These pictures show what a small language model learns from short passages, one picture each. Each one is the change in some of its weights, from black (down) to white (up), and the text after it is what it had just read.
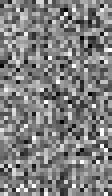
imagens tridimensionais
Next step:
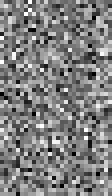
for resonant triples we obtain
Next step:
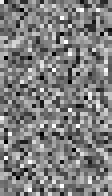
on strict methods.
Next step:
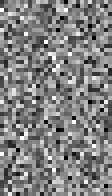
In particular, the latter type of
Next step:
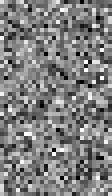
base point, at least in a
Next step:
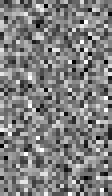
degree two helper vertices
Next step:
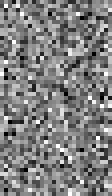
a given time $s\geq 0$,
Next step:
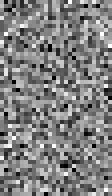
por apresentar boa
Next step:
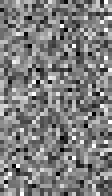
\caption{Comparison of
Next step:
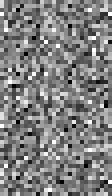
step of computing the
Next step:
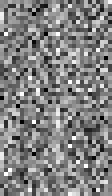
$G$ belongs to
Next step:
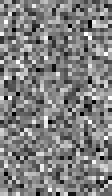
the notation we used in the proof of
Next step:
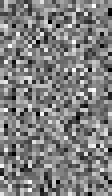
ambient parallel vector
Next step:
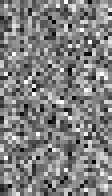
vujudga kelgan
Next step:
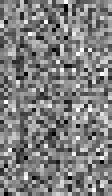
soldi. "Yulduzli
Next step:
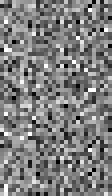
Mirzaev M.M.,
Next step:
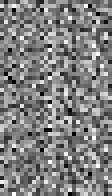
ОФЗ вырос на
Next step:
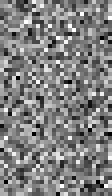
of modern teaching methods in
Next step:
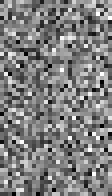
Logika Baru Rene
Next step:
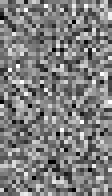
yaratildi. Ular
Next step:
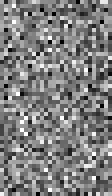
Urgell, province of
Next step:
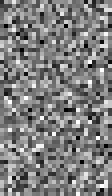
"companion" paper with
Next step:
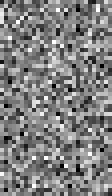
winnow a simple, direct
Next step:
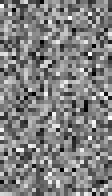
рішення суду,
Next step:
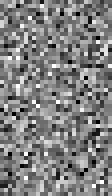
\end{align} From
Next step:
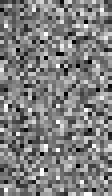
satisfy a universal property for
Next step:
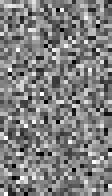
del Consejo Superior
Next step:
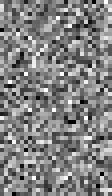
velocity $v =
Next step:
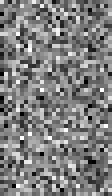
yechish maqsadida
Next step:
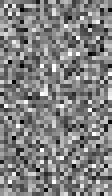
Esse foi o
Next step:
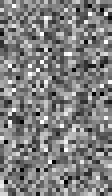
su sensibilidad a factores
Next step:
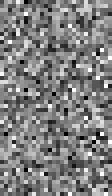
appliances; Case
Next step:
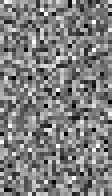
de que Putin não
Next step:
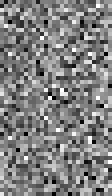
is the primitive with respect
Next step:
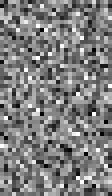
bound for the error term.
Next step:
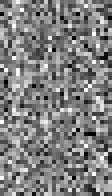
consideraras como verdades
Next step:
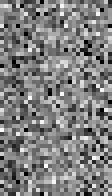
PDE's satisfied by
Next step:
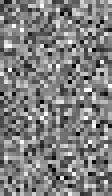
we assume that $(M,g)$ is
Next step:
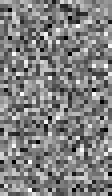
relações contínuas com os
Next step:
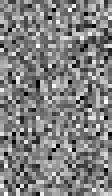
define a polarized weight
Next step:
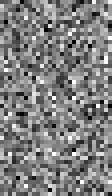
into soils according to the
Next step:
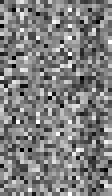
uniformly on compacts to
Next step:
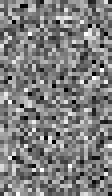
(приложение 4).
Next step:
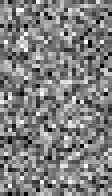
sufficiently large (since
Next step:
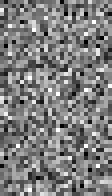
can be shared across
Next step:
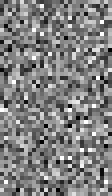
uchun asosdir.
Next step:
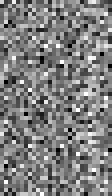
könnte). Nur so
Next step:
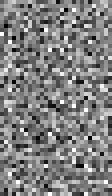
при токсическом
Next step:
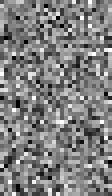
$\Delta x$. For a wave
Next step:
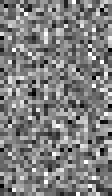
Sayohat odatda
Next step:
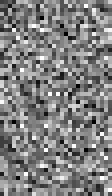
to $\vec{v}$ is the same
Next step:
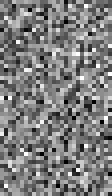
the greatest common
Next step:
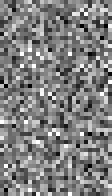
on the phase space sets
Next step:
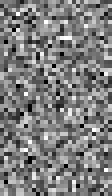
in \eqref{fEC4}.
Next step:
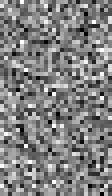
Integrated Dual Education
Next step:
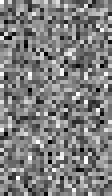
with a small variance, in order to
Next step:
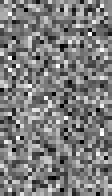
گیاه و
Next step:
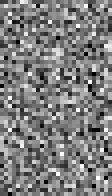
Так, значение
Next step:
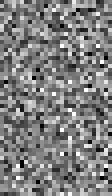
vector space. We show that basically
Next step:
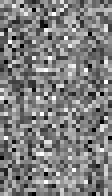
учење може
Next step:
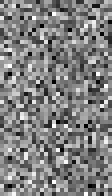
Informationen über
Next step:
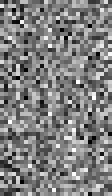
рек, история
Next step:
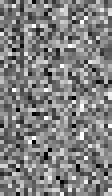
більш ефективним
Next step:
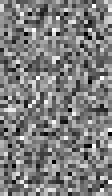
scarcity of data and
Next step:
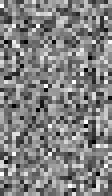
structural prediction task,
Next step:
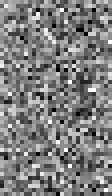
to $1$. Sensitivity
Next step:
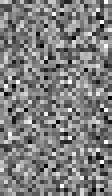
is as in Lemma 2.6
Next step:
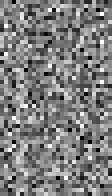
Moreover, we have \[
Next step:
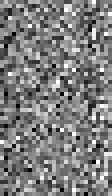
orbifold and not on group
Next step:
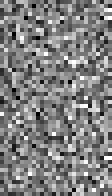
etilgan kitobxonlik
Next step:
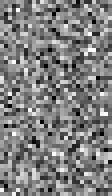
okul türlerinin
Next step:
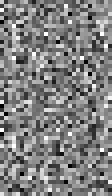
other examples of primes
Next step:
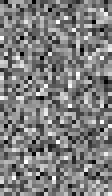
of the European power
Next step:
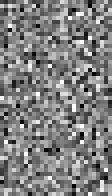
его полноценного
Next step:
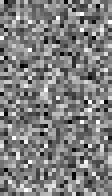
contacto por primera
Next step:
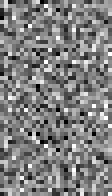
etish nafaqat
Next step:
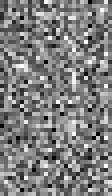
и механические
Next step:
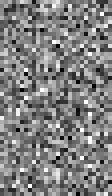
way, then it will disprove
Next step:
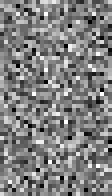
end in $0$, these
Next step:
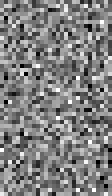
possible (simple) poles at
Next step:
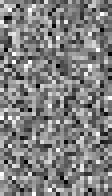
em pequenos gestos dos
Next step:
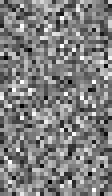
Liudmyla M.
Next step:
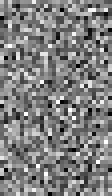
three conditions $a_{57}
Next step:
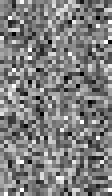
description. In this part,
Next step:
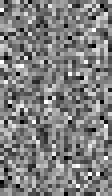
$15$ vertices , have
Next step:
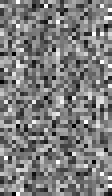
bu esa jarayonga
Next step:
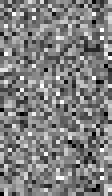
variety, $\sL \in
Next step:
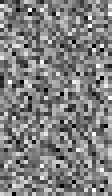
necessario del tempo a
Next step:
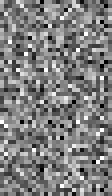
each time step. However,
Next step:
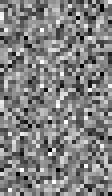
0}$ be the Fibonacci
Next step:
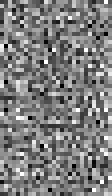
и образования»:
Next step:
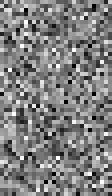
we designate the coefficients
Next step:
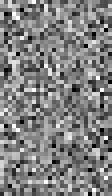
físicos concretos
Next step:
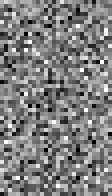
da justiça fiscal
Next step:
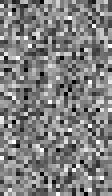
рта, питья
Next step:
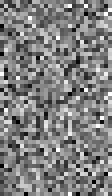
a very large number of our
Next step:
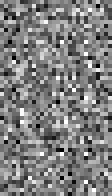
\end{Lemma} \prf
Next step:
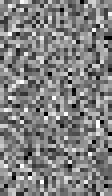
precedentes importantes para
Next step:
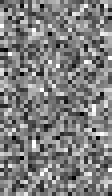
can be calculated as:
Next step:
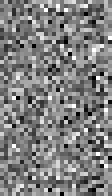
\] According to the
